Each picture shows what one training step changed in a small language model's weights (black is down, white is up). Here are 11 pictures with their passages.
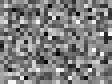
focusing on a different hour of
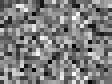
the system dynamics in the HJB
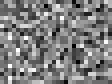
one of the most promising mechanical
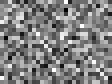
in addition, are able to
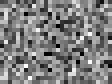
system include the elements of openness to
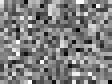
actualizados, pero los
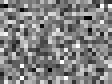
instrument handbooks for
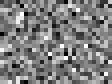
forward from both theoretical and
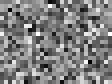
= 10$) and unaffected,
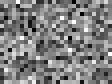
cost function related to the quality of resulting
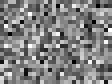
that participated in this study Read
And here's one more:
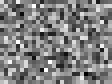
Innovation online platform
